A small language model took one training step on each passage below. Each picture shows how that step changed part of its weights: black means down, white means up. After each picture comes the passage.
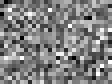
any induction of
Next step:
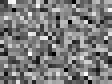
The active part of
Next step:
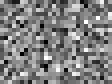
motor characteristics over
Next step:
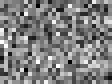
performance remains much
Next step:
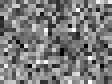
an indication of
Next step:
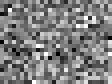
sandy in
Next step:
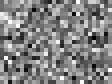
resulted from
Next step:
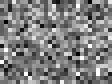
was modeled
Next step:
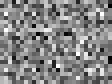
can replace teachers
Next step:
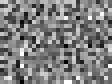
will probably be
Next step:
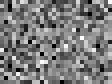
is given. Some
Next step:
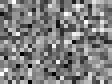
foot and
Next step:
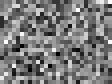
an overall increase since
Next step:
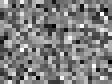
examines labor market
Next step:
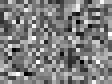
new concrete at
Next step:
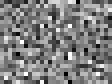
system in Nigeria.
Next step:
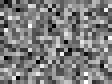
The same is true
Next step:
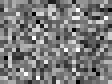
and animal species
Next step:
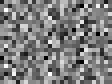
distribution operations 1
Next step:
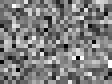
the system. To
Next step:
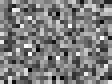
using the indicators available
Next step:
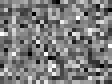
and (iv)
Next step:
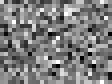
two distinct
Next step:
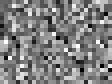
the Political
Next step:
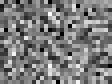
easier and
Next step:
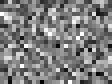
defined through his research
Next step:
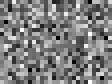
was the extant
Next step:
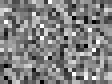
management strategies and external
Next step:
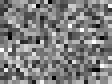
urban area where both
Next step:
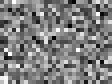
of their active content
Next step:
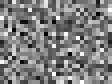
infection that
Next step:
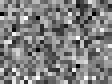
axial stress
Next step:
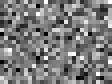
batik patterns
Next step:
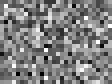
not the case to
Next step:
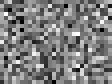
a tangible
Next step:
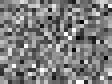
group of people's
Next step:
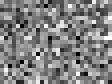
security, and being
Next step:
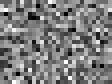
of gamification
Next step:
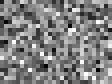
during his course of
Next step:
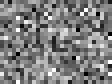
prayers is
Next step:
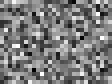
of preterm
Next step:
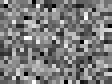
them throughout this
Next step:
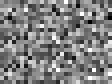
groups is based on
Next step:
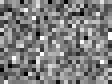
good, is not
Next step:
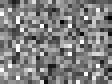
services, as
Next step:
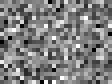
°C, with
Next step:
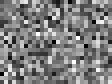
in both databases
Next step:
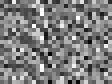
also discussed in this
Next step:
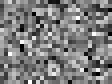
and psychological
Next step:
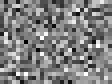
a bigger
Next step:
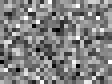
axes with
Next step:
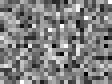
excess air
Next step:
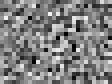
gain results in reduced
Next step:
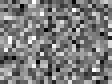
recorded. It
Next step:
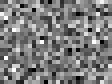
very fact of its
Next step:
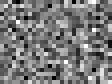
. BigH
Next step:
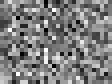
to observe
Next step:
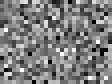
in order to improve
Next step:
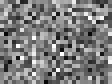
on our variables are
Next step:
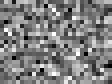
between groups of
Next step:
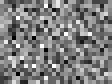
to the extent to
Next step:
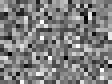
diagnosis usually found
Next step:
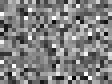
1: Concept
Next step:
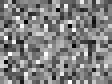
composites exposed
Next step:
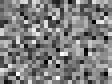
in accordance
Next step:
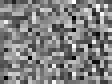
results of a
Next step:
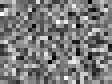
MSA performs
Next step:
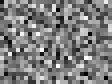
show how they are
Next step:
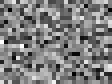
over a frequency range
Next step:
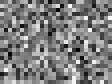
leading to next stage
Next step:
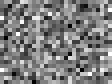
tension as a
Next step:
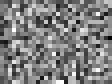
this study and were
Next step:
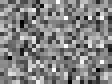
will not need to
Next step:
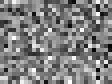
of the baseline
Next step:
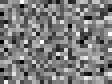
as frequently as
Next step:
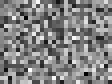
only in the
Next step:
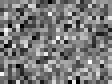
adaptation, it
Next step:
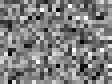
identify individuals at high
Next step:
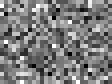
Save model and
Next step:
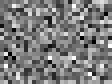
the crime because
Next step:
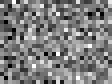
can be maintained
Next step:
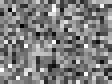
activity, both
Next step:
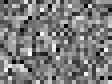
determine the suitable type
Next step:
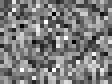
lead to heart
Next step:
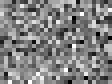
problems in the digital
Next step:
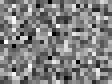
increasing concentrations of
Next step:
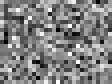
used as there are
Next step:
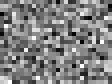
higher as well in
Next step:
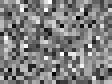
you engage.
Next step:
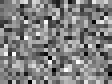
in their annual
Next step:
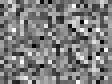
technological state of the
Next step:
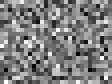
for relieve
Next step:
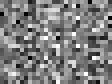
Khan, and
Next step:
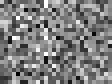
to receive a
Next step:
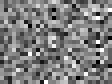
and IT plants
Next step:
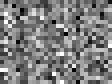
No Don't
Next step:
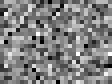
historical and
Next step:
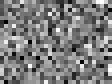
under the National
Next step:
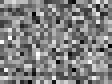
of age: A
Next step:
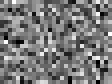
of these with
